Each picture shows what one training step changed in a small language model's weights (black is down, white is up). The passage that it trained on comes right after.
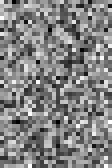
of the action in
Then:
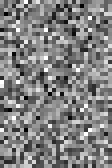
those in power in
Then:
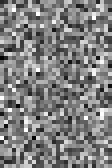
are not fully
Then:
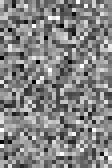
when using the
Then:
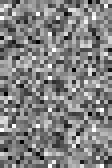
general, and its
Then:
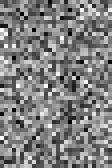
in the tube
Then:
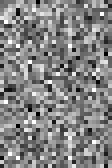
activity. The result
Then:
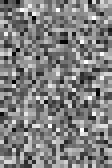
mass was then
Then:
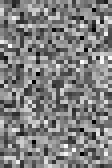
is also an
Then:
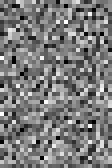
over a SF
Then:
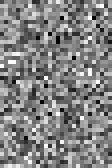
evaluations made with
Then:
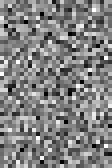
Slump of
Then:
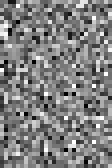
Greece will
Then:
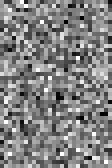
defined similarly.
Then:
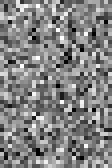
intelectual de
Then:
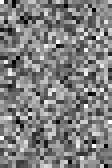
as a map in
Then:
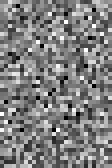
a surface of
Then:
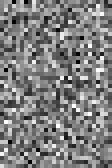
have more accurate
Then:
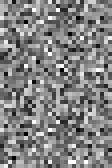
We now compare the
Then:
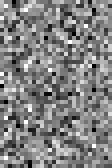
where the number of
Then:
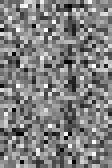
in cell viability
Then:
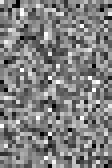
perceived mental health
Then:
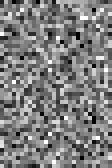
nuclear matter
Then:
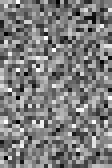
com SDRA,
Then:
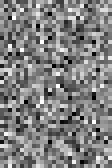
of fluxes at
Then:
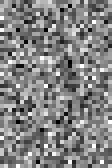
layers in our experiment
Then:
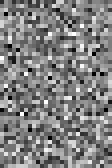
defects will be
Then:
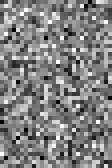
sulama yapılan
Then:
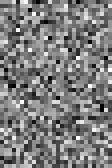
computational footprint
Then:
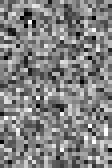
an organization's
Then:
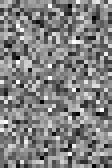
known length, and
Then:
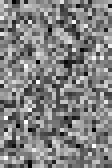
of the number of
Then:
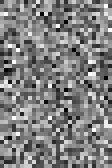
been associated with developing
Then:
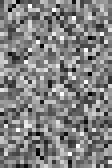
a measure of the
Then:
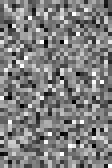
yang menarik
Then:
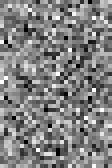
experiments had shown that
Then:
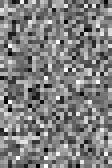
albeit indications
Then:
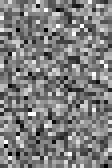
this might in some
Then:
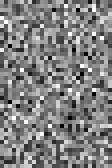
lower level modulation
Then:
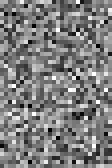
3 marks |
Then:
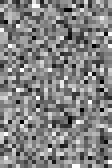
stationary state
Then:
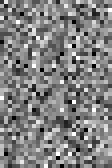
relative solvency
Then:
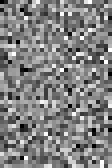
protocolo IEC
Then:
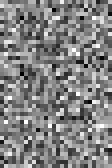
similarly to
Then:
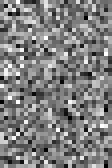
vector. \\ &
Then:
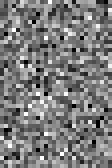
sowie die
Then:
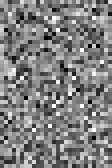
regards to the
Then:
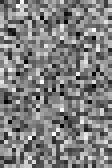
an orientation from
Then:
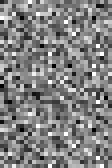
technology, Network
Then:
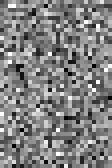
educational planning under a
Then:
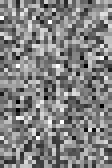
and reduction of
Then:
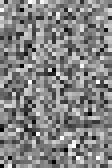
study we analyze
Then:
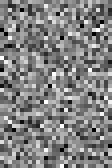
with celiac
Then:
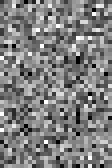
have a significant influence
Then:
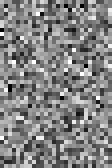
from strings and
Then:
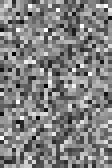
in Figure 5
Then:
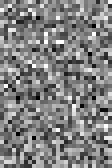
principle does not
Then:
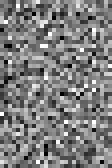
reprimands her
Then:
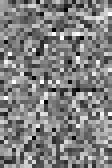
is much slower
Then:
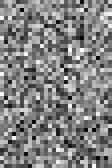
estimate that this data
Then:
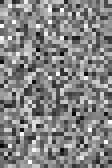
Results and
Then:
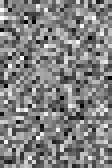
for this study.
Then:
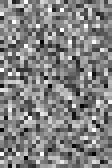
of professors and
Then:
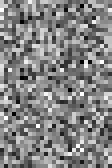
and we assume the
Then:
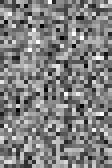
role of negatively
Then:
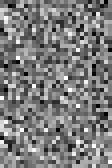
Lu S,
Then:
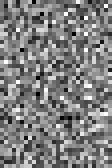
fall in the
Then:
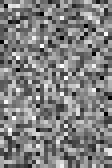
availability The
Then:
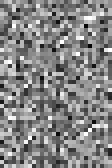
structural dynamics deep
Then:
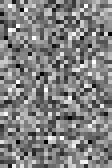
sugars in solid
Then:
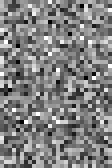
, we obtain
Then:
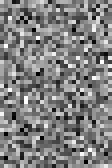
there is a risk
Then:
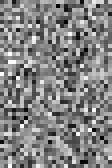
orders of magnitude
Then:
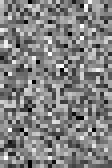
We evaluate the performance
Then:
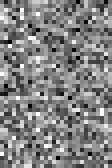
que, por sua
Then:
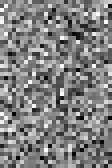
Score the
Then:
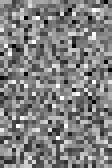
з основних
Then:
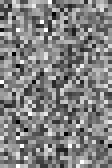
in increase in
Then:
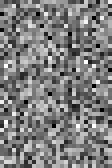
imagery sources
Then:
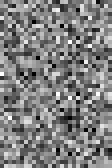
corresponding to about 5
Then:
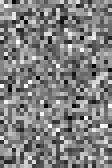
to the BB
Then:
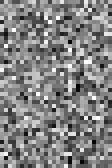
space to find how
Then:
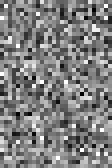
.0 Total
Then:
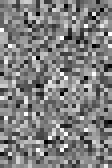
op dat stuk
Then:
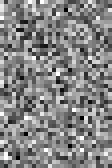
work, we define
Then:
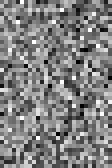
of implementing
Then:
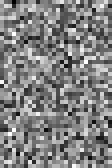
on the use of
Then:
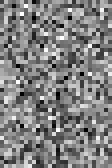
illustrated in
